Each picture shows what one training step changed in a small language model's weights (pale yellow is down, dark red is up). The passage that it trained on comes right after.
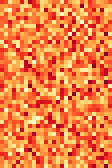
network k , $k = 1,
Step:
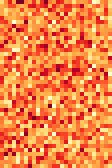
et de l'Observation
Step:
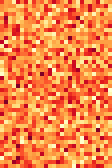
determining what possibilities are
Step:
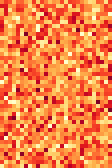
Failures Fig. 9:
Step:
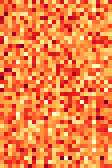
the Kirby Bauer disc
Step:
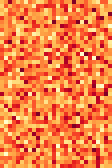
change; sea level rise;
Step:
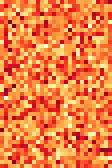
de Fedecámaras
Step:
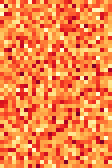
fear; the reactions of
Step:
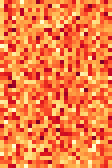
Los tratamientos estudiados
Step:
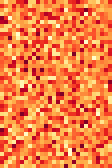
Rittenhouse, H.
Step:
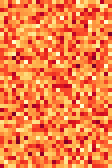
tarkibiga kiruvchi
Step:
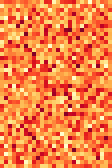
remains largely unexplored.
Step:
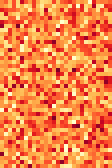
of robustness analyses where we
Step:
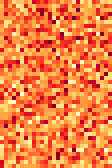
(Yankelevich 2004:
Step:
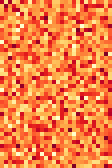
into healthy lifestyle at
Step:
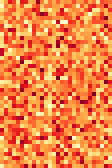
(SASLAB) exploratory
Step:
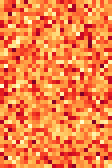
changed and how these results can be
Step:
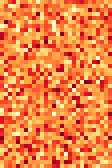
sodium ethoxide
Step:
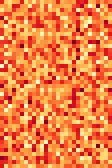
Айниқса, унинг
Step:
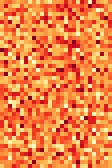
has to set clear goals about what it
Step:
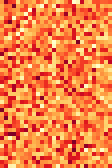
mejores exponentes.
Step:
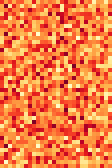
a V. a fin de que se
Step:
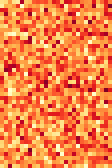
dezvoltarea personală și
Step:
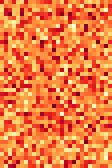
taxminan bir-biriga
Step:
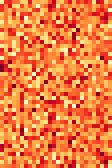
опорной колонны
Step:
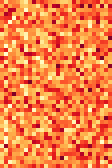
бўлган босқичда
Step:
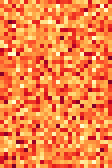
consciousness, the quantitative values
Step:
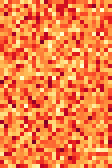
Plasticizers based on
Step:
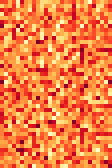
of Islamic sites in Southern Iran
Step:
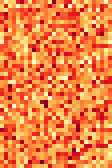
sum all the higher modes on the
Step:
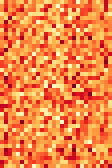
in beat-oriented music
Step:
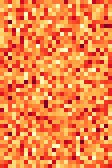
carried out for 3 days on
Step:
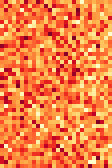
the P values. RESULT The
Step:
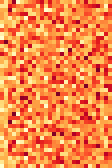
принудительность к
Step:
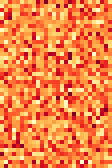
showcased the need to integrate
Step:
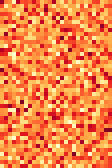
consent were excluded from the
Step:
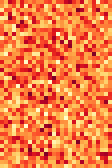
chiqilgan tizimlar har bir
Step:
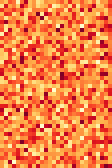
values of capillary pressure for each
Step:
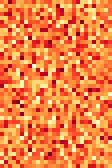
situated in the northern part
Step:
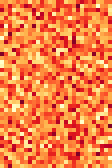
бутоны; С —
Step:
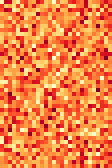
by testing annealed Cu
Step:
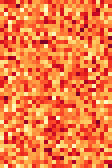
davomida miyaning
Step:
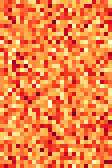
we use CityMob for
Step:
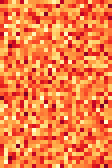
Primary Diagnosis (%)
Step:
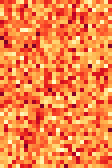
Morocco. ³
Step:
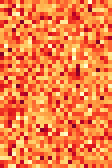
challengers," in International Conference on
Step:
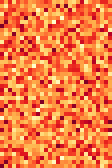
qolgani, "umr
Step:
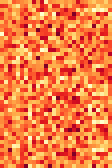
Global Information Grid
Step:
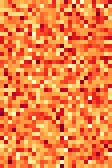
та інноваційні методики
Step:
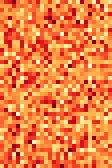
pasar del estudio de caso a
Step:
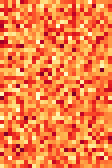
of bleeding [14].
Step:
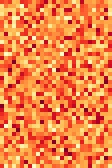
celui qui en dispose
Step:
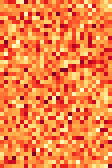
48 m and each image covered an
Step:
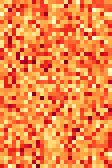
forming process enables also high
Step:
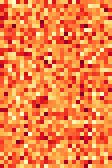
both the UV-reduced
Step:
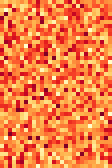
de evaluare ERC
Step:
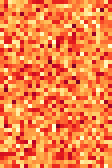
storm waves. On the
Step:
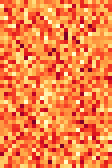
população brasileira, segundo
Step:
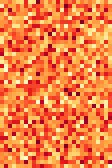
72 alqueires.
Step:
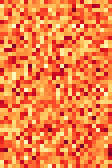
spelling of a word, or
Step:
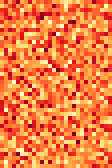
uzunligi, 1 ta
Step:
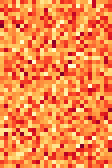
of networking is critical and influences
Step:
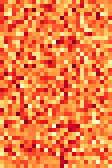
owners. The government should make policies
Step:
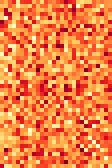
being prepared to serve
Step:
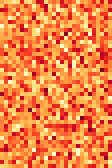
given cost table and then subtract
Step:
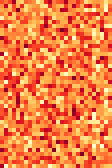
insuficiente evidencia,
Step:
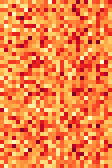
қандай табиатга
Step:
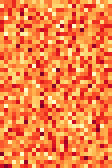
content in blend. Conclusions
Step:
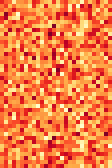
HCL and Phosphate
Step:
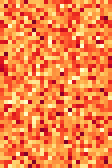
one actually does not pay attention
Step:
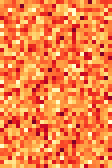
perpetradores e de seu
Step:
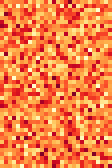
the personal influence model, through
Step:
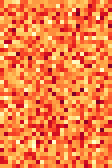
participatory ranking. Site
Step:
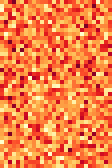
boradi va populatsiya
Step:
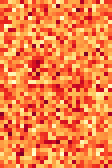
braucht es Modelling.
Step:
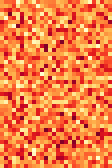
property, which causes property to
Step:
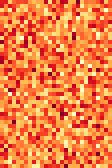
Қожа Ахмет
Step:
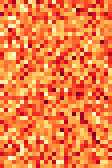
landelijke karakter van de
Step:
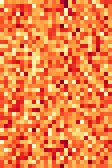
сучасній читальній
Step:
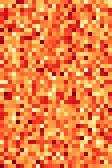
in Improving the Economy in
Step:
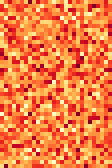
que o jeitinho
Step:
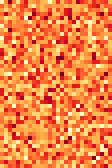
Microwave radiation is not important
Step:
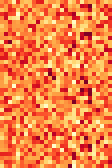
publications and guideline documents with
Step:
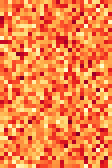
Поступово визнаючи,
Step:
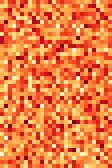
bo'lib ham hisoblanadi.
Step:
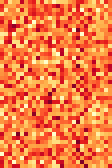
TSUE Samadov
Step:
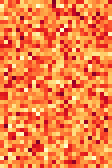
яких відображено
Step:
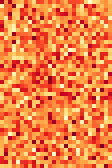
society. Banks have an
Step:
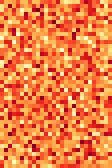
конечных разностях.
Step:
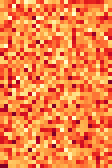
profile of traumatic cataract
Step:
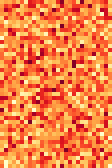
попадает в
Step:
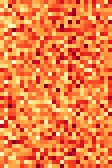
Автореферат на
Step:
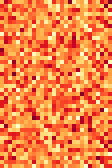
in and the sonic output
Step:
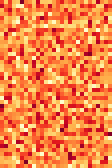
démocratique avant le
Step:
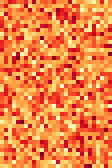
*Lumen Gentium*
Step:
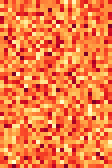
mansub. Shuhratning
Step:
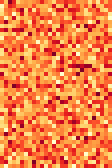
belgilaydi. Bolalarning
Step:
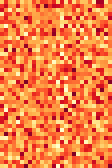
research activities from Biogen Idec.
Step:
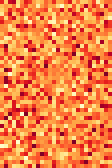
processing with highly flexible computing
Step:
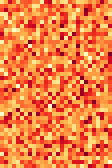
terminie do dnia 22
